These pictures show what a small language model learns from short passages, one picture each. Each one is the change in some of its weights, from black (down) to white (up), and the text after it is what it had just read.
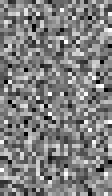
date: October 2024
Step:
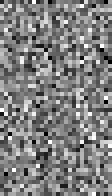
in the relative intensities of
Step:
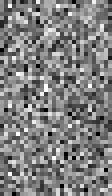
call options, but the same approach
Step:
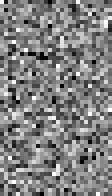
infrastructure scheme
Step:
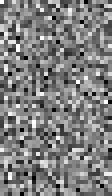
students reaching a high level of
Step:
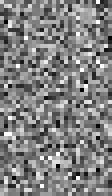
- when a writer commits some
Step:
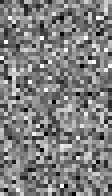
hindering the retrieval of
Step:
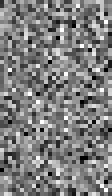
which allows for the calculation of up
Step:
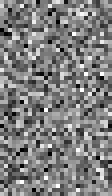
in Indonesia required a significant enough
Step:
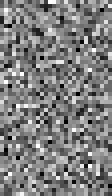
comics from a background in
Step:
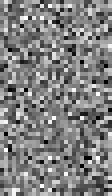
multi-source information to assist in
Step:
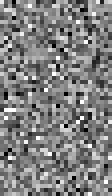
responsibility for learning So far we
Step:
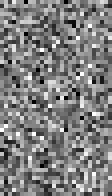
implementation and their visual evaluation.
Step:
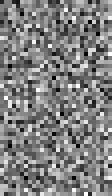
have fertile soils that
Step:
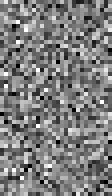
sum, the agriculture sector
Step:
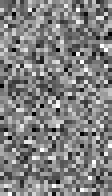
model using Stop Motion
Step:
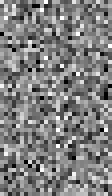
provide basic social services, would need to
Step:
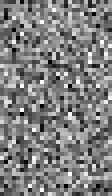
μ) , intuitionistic
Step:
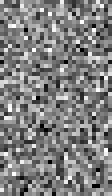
= \Delta V(k)
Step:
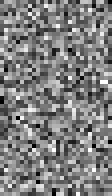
and economic development. Its content remains
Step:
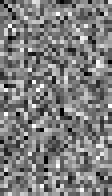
furniture systems; and 2)
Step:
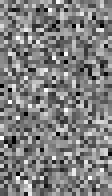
objects across different environments.
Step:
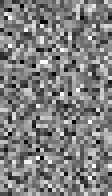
API - New URL
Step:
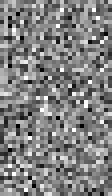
contribute to the growth of
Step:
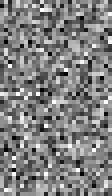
English, give a short
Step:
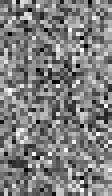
data as many times as essential
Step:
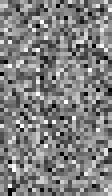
also showed that the purified EGF
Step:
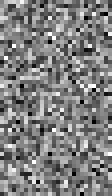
are pale without markings whereas those
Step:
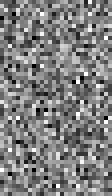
wellbeing. Well being
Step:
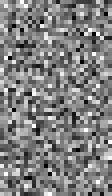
a scale of 1 to 5, the
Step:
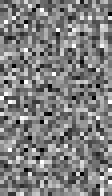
to promote a culture of peace
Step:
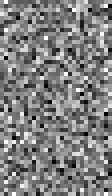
and regimen, as well as the
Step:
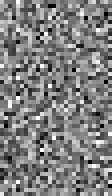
Knowledge and attitude
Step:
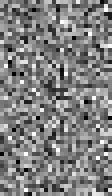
of electricity i.e. high
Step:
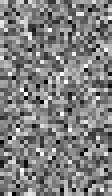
classes, reflecting that
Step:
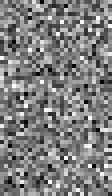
of the work our Core Team
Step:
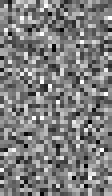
understanding of how state-led population
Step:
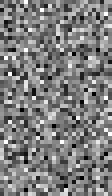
involved in the DAFNE
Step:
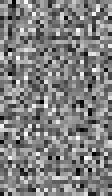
probe the effectiveness of
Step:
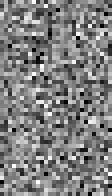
result in different sequences of
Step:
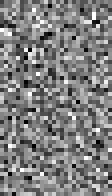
Fig. 5. The solubility
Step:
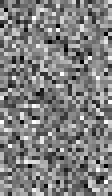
The most effective method for producing intense
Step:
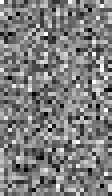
○ Pollutants
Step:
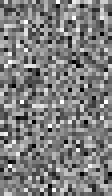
to be a useful tool for this
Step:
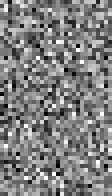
content delivery to their students.
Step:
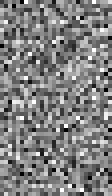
subscale “emotional
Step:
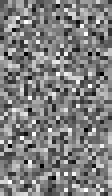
Citrate Protocol with
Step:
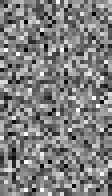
steel and Cr has the
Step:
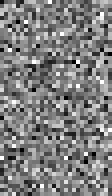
using endosequence BC
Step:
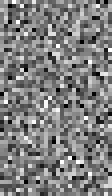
of the “movement” of
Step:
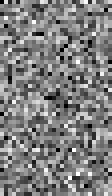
Regional mapping of
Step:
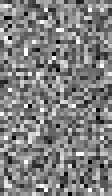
discontinuities in the
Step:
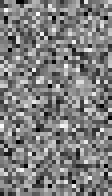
VKM experts Persons
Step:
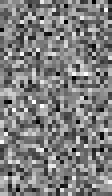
human rights and perpetuate
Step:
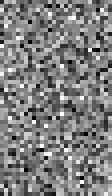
recording easier, as if
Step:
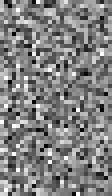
paper. Sustainable Development:
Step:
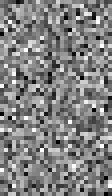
could provide useful information about crack
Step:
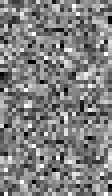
influenza; influenza
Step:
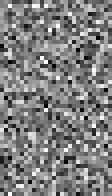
unattainable beauty.
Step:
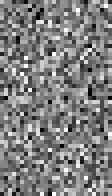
pedagogical knowledge of sensory
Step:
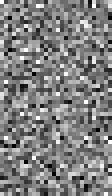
starts with the production of the
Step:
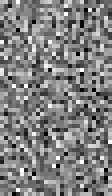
noise level, odor and access
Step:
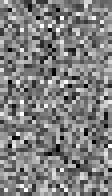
the monitoring of the home,
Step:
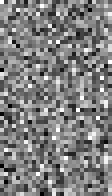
translation" and creativity
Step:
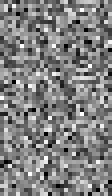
variance (ANOVA) using the
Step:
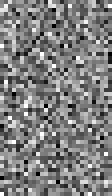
repeated utilization of the
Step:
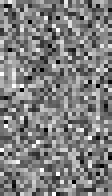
the correlation coefficient
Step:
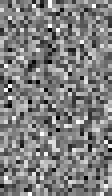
the task of cross-lingual
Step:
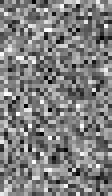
aggressive approach to shape their
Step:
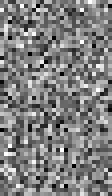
tracks customers'
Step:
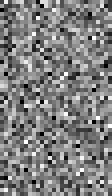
Labs (LLs)**
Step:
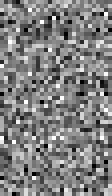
financial structures, which students undertook
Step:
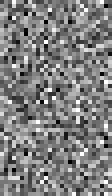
done by dosing sodium
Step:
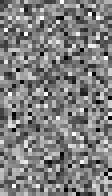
supporting thriving fish populations
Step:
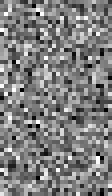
communication between management and other tools.
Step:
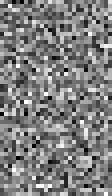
of Energy Therapy in
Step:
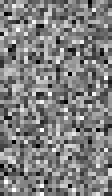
resources more effectively and efficiently in
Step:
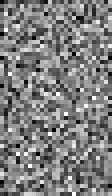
are plainly visible. I
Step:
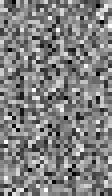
the pairs are more easily
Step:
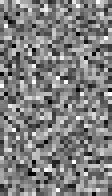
Kazakhstan and
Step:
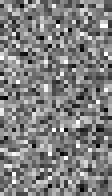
*Science Advances*
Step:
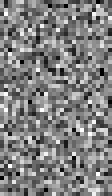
sensitivity and specificity. It
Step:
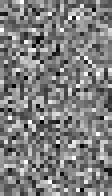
tokens from precisely one
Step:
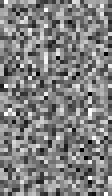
and by the inner product
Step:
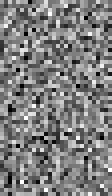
humans as subjects. AI
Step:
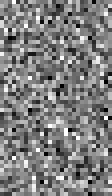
fixed by focusing on
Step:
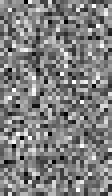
sensing was conducted based on a
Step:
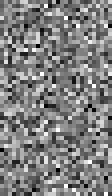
examining the demographic and
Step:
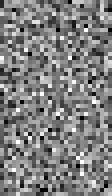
that the data would conform to a specific
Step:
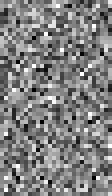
food applications.¹⁶
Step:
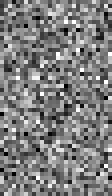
learning or studying that based on the
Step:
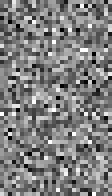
mechanics $dx \rightarrow
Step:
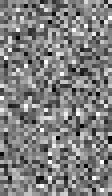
used in this study (n =
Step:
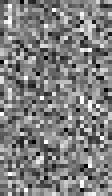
found few current papers
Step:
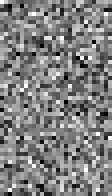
₃ Organic
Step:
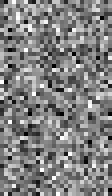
involved in ligand-gated
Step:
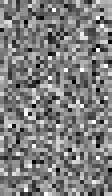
symbolized the freshness
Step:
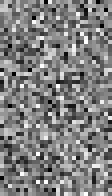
the key indicators of digitalization
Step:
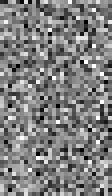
resistance in food borne
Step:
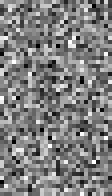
We present worked examples of
